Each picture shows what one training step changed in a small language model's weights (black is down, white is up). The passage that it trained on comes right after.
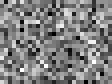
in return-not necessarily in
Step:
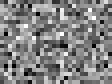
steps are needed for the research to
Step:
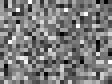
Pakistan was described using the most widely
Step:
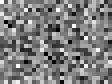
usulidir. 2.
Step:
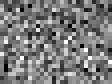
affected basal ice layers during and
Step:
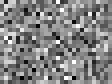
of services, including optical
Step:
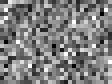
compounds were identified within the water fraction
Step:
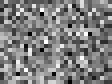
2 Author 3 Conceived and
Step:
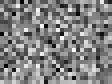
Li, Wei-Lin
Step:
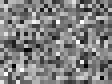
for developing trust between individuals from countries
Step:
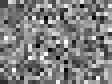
responses, as the case may
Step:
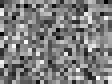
into the next time-step
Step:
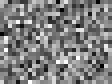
profile along the optical fiber link
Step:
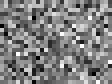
frequency regulation during changing the connected
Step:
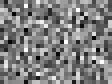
more focused on the topic than the
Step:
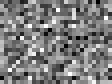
covered with bushes and
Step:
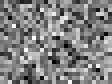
Josep Maria Herta
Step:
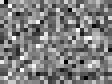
the environment or social systems on which
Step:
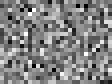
sunlight hours resulted into low
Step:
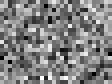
systems, provided that the system dynamics
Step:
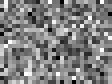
them into the block they will start
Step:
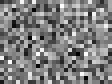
ports and the final effectors
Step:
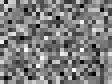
of the outcrops is
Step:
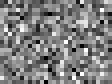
resulting in ischemia and
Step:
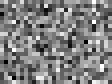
Asia. Central Asia has
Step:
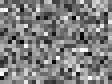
10$ and about 80 % time
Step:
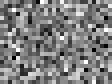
synchronous compensator's capacity
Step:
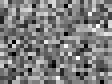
among Women between 30-45
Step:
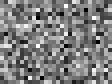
source of habitats to several biodiversity
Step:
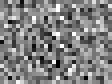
price, range, efficiency, and
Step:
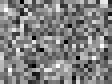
I was bound: not by
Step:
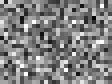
on elevation of CVP
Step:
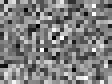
of 18 weeks. The healing
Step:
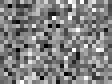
We dispersed HER2
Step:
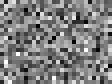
of available cases. The meaning of
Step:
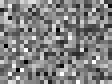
coined, which he equates
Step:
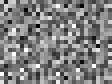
of the conjunctival
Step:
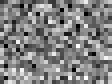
layers, respectively. κ is
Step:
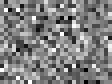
average 33.7 lb
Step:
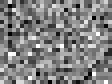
number of clusters is used).
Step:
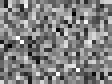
potential. While it has reduced poverty
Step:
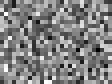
process weekly (% Response
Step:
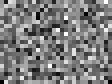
to the need for integration into the
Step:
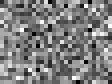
neurons argue for an
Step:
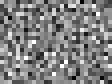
High School Havelock High
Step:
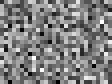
Language learners' performance in the
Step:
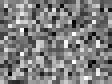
QE22 magnesium
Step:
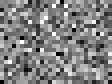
the ends of the beams
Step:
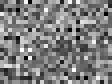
in study. Open-ended questions
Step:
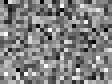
but is also safe for the
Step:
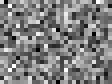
the total system cost and made the
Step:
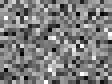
is a popular winter crop in
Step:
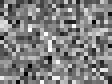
satisfy the user information need, an
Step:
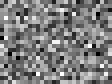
is obtained whose inspection provides a
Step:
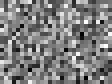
life and life outside of sport
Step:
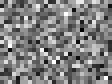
specifically linked to their status as
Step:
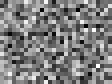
use of components with lower voltage
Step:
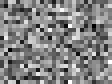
could be used for positioning the
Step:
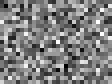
effectiveness of self-adaptation
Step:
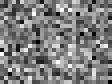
were generated through interviews and participant observation
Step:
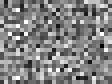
effective medicine, it should be
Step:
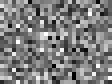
were determined. The functional unit,
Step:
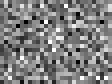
academic performance of students in the
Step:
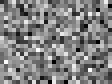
communities. The team agreed on a
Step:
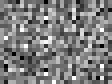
ARM Flexible Access
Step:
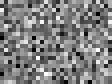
access each other's customer networks,
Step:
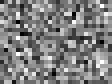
Hence, conscientiousness
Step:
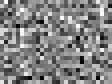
pre-established interests of
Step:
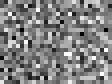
digits 6 and 9, the
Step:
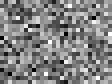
has been very successful, although it
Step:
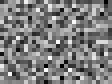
High-temperature heat
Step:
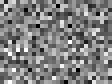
of 500 kHz on each
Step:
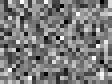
not prevalent, and there is
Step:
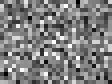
actually belong to the Holding
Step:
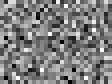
to the global knowledge economy. This
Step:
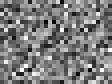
the bankruptcy of a
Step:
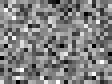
efforts to reverse the cycle of
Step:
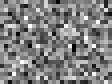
Keywords: *virtual
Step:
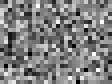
differences in types of research but does
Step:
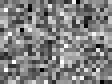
fibers doped with gold
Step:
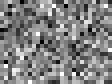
outdoor learning tool) is
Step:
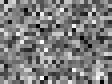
of security and access speed. The
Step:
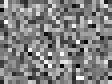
impart them with knowledge for
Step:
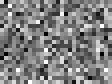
the hair. Cut the
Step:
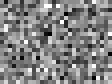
order to verify the quantitative relation
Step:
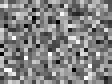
processing conditions is a necessary task.
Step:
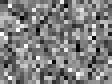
results of the study of the
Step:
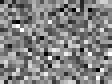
Although many practices promoted for water
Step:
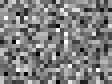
is the bone resorption on the
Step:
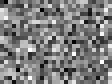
plain text again. The
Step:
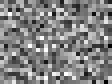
portfolio based on a
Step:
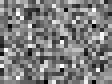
Ouémé Valley
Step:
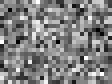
security challenges regularly, critical thinking
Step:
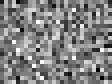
farmers by considerable premium
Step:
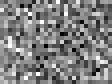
minutes, since it is the partial
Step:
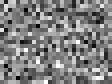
of polio keep him from the
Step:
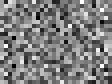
to gain the most from the
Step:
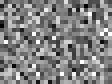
dose at a longer time is
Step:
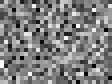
PWF means the present worth
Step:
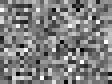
The role of health officers in
